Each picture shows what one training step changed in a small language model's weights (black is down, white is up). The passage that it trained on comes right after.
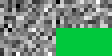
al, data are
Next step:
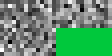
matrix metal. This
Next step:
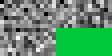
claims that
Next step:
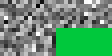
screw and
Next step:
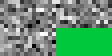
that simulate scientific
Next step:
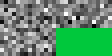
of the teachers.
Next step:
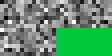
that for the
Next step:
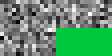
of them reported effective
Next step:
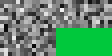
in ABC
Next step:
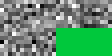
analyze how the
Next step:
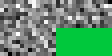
system and weather
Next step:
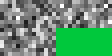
Pearson correlation
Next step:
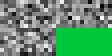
of the main electric
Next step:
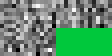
screen results for
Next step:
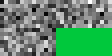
of Control;
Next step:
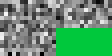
integrating multiple
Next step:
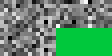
and administrators
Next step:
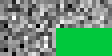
Declarations This
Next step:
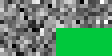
have diversified
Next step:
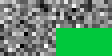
when it comes
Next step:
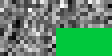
des actes
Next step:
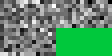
of wearable
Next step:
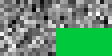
raise the
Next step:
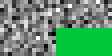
delay financials
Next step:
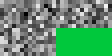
advisory services
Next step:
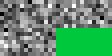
word problems always play
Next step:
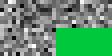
Seeds of
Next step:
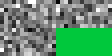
three and four.
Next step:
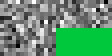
TOF who
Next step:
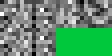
consisted of
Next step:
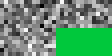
a variation of
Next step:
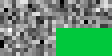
in the field,
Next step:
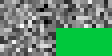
The Future of
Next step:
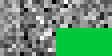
has achieved the
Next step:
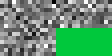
et al.,
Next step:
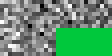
which we try
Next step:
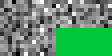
trees. This
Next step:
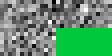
As the P2
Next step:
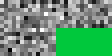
projects specified;
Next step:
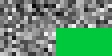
found in living
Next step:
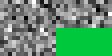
motion of
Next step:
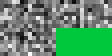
installed in
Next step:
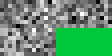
OF WATER
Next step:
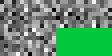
with relatively small
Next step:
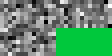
and t4 shows
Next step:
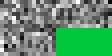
tool to detect
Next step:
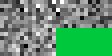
las de K y
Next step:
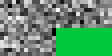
that AD is one
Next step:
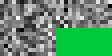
the Russian
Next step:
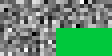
to have big
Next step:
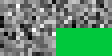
Vbfb is
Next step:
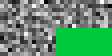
often be considered
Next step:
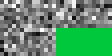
difficult to detect as
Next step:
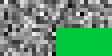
a visual representation
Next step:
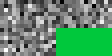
in Fig.
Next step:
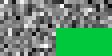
the short-term
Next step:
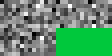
not passive,
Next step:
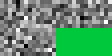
study conducted over a
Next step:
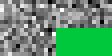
and detergent
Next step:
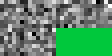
shown in figure
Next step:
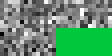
have researchers but all
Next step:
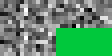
challenge is
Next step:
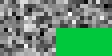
the study of music
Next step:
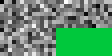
with the head
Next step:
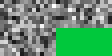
conclusion that,
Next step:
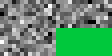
opportunities for closing
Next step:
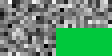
research presents an
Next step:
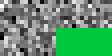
very important for soil
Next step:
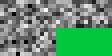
of the given
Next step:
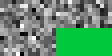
capacity was based on
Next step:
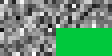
the later
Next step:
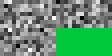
not sucking”
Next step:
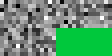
refers to how
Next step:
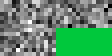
discussion and argues
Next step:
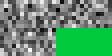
in Section
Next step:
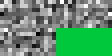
lipids and
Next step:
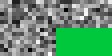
project internal matters
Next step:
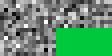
and by different
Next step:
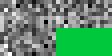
and with a
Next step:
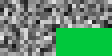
observed. Furthermore,
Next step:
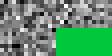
the operational
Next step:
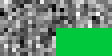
in negative of a
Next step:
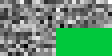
to develop circular
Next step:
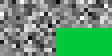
the USSR
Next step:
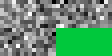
law constant atm
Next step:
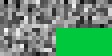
study report of the
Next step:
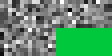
research of a large
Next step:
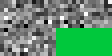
and other components of
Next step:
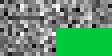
serious concerns
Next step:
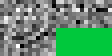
mg atom)
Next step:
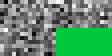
environment, and
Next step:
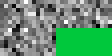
actuated and
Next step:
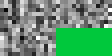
in collaboration with
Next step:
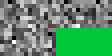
The frequency of word
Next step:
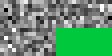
in this paper.
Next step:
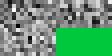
in Ig A
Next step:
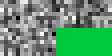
on the internal
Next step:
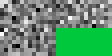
performance comparison between the
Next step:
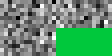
Rafat et
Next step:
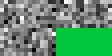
primarily on
